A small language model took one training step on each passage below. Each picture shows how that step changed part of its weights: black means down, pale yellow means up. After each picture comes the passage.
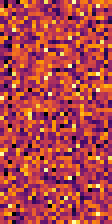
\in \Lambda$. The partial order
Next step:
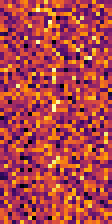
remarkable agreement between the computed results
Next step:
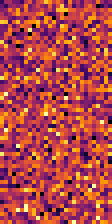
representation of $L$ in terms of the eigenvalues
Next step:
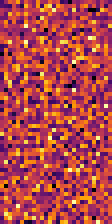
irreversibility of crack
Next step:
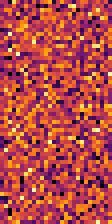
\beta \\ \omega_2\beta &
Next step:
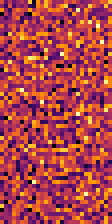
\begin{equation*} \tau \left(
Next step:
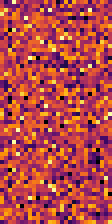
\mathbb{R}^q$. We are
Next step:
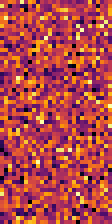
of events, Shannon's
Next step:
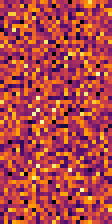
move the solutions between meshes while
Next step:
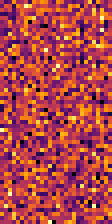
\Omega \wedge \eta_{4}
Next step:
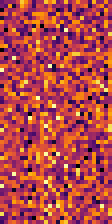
$V$ can be used as a
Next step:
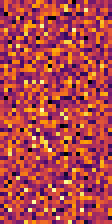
induced by any set-theoretical solution of
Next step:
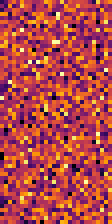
$I$ & Set of all generation
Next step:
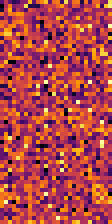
If $n$ is even, the
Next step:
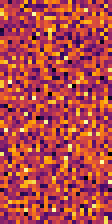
and in the Euclidean spaces satisfy
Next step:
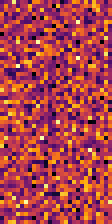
having prescribed asymptotic behavior,
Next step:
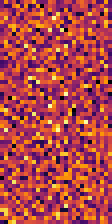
different components. The system has the form
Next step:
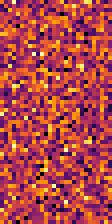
multiscale structures\footnote{These works
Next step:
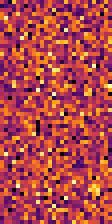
are the same. But the lower covering polynomial
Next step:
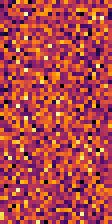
required in the unbiased risk criterion
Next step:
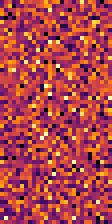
{\sl is} determined in ZFC for
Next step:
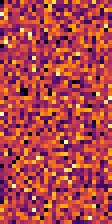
and $w^+$ denotes the distance from the point
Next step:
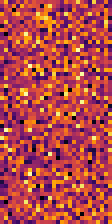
inscribed in a circle (see figure
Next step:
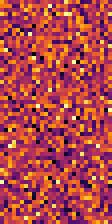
often} than a remainder of
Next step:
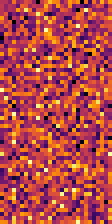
that can be performed. Solving the
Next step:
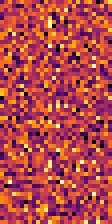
I, II. {\it Adv.
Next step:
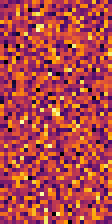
operate in finite arithmetic precision).
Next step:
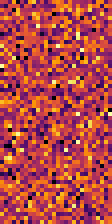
domains requires training a nontrivial
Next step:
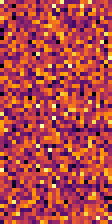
if it generates~$\cat{K}$ as
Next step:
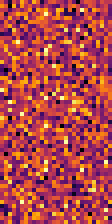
are not easy to solve numericaly, the
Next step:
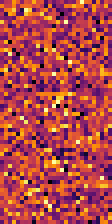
by $\ah$ the set of all
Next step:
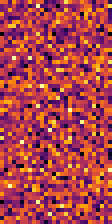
follows: In Section 2 we introduce the
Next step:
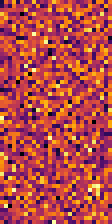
powers and their duals. A
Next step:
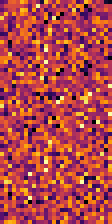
in the one-line notation. We say that
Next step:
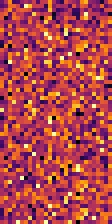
as in \eqref{important} for
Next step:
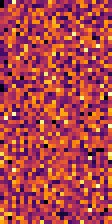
hidden variables and structures, and
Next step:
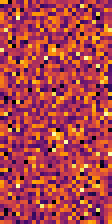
become extremal because the difference
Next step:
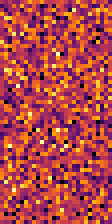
Throughout we always assume that the group
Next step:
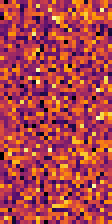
involving the $G$-action to rule
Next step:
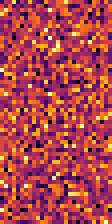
x$ and $K=0$, we have
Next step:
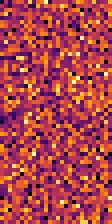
Theorem 3a. \bigskip The part 1.
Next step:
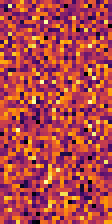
}}+ \mathcal{O}\left(
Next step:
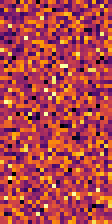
this process. Let $P_1$ denote
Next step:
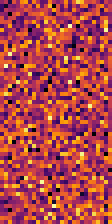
the initial condition \eqref{1.2}.
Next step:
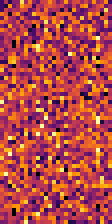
$\alpha > 0$ such that for all
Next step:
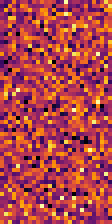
the above equations that\[ C=\left(
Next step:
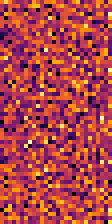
the argument below). We present below an
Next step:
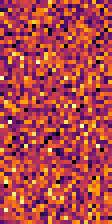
of nodes. Associated with
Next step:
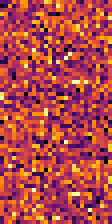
$N,$ which may vary from line
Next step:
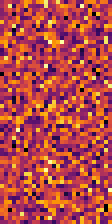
Moore graph; extremal graph \\
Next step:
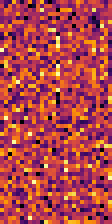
arguments. In particular, if $u$ is
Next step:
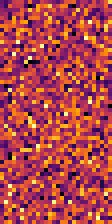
\section{Introduction} For a complex number
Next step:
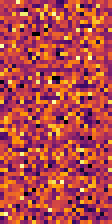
access costs & D & - \\
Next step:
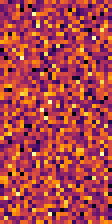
be useful in the sequel.
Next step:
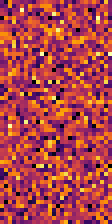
chart} (\textit{for the bidual
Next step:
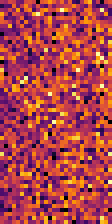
that the form associated with \(g\) is
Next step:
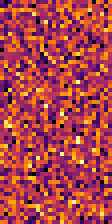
\eqref{3}: \begin{align*}
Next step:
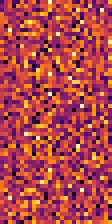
constant which needs to be constrained by
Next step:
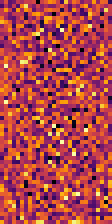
that, for all $m$--linear forms
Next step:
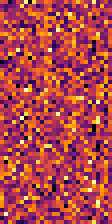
a new singular Euclidean structure of
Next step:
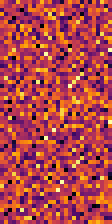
permutation group $S_3$
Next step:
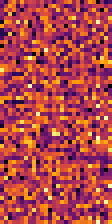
$X \prec \epsilon I$ and
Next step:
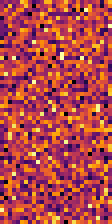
$P_n$ were first defined by
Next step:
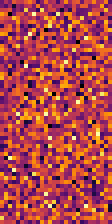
8$ using minimal surface method. He conjectured
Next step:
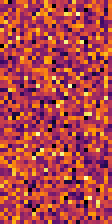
a polynomial algebra generated by one special endomorphism,
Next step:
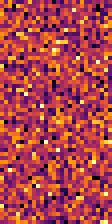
{thm_4.04} to each term
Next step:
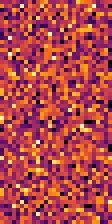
The group of bijections of $X$
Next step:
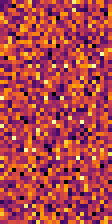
sides of \eqref{7}, we have
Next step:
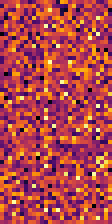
(matrice de taille
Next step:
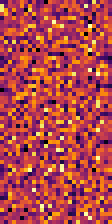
$i-1$ paired elements.
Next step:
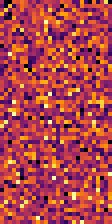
\subset D$ is a submonoid,
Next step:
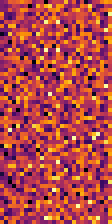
\newblock {\em Journal of the
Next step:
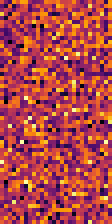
$z$, the upper bound above improves the
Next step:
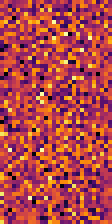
variety of groups. (The semigroup
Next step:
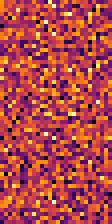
j \right\rangle}^*} \right)}
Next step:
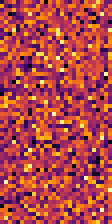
otherwise. Moreover, the events of exponentially
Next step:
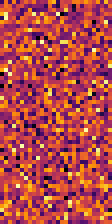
and $q$-multiplicities of weights for
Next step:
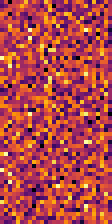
a connected smooth two-dimensional surface (not
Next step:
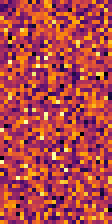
a model for theories with definable
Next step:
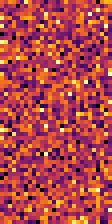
$.\\ Now, an application of dominated
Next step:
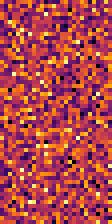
\bibitem {}Abramowitz,
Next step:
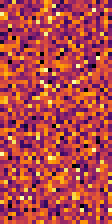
first properties, the proofs of which are either
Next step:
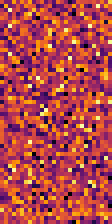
of groups, $p-$local finite groups have
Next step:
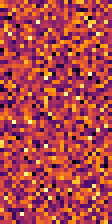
in \eqref{inn-sol}
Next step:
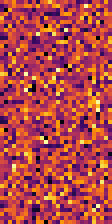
to 0). When we take vectors from the same
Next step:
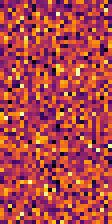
on logarithmic asymptotics, another
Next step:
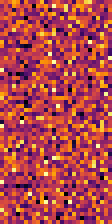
Rado}, journal = {Journal
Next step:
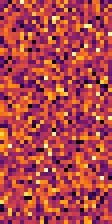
the set $D$ if there exists a basis
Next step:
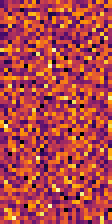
dimension of a fibre to the dimension of a
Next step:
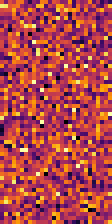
be convergent. PDJKO
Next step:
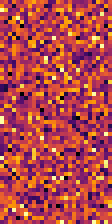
r \sup_{0 \leq s \leq
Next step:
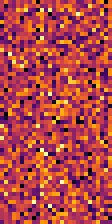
wave operator, itself obtained as a
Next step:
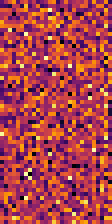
stability. We emphasize that the dynamics
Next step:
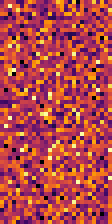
domain is Gromov hyperbolic. The
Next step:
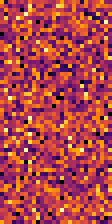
section is devoted to verifying Theorem
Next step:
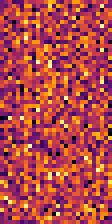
conjecture in (2) in which we replace
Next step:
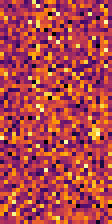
have the invariance as well. There has been
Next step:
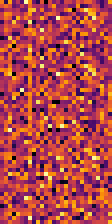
combinatorics of the defining set of
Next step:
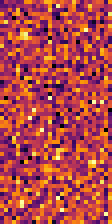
number of inequalities is exponential in the number of
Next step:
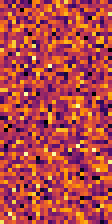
like to thank the anonymous
